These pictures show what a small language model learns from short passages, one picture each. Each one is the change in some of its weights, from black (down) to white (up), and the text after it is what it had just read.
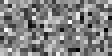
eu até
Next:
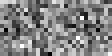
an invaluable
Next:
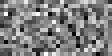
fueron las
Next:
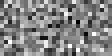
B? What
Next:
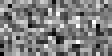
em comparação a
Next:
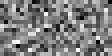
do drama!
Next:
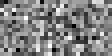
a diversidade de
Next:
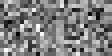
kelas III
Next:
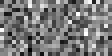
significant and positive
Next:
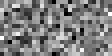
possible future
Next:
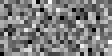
for flexure
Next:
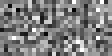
tested again
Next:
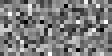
frames without
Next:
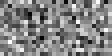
could be a significant
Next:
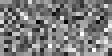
комиссии за
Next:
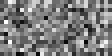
los padres
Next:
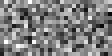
patient an
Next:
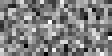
figure. The
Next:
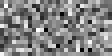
six months
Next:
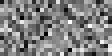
and within 72
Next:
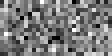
the major
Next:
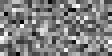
a pair of
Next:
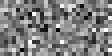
of the project?
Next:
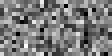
de mortalidade
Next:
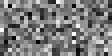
gather the
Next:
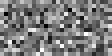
example including
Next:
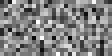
flows in the
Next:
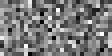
birga, ana
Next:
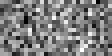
volume of
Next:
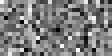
trying to
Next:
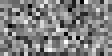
adheres to
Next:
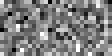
decreased from
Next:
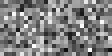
patterns and
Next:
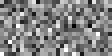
*et al*
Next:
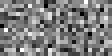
author/s -
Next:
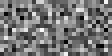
on measurement
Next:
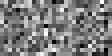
learning activities.
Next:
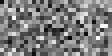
and Historical
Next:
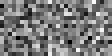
prise de risque
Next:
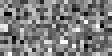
of Science:
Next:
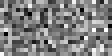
more commonly
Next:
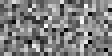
inconsonance with
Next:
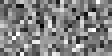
the sensor of
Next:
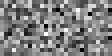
el Estado
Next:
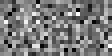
disease, and
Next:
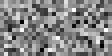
zone can be
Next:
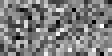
down to
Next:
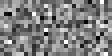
of servers with
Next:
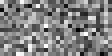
revista de
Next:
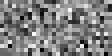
be concluded
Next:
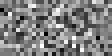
auditors has
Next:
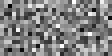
Association of
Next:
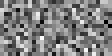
knowledge. This study
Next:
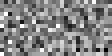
had similar
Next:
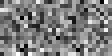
to an extra
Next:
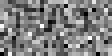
de Julho de
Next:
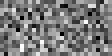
in many medical
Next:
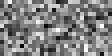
L_3 to
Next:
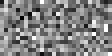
the four genera
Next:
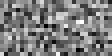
develop motor
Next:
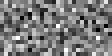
be a shifting
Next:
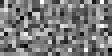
the most variable
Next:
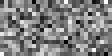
and their supporting
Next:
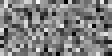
feng shui
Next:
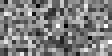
idea sive
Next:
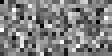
va qaror
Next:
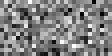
patient in each
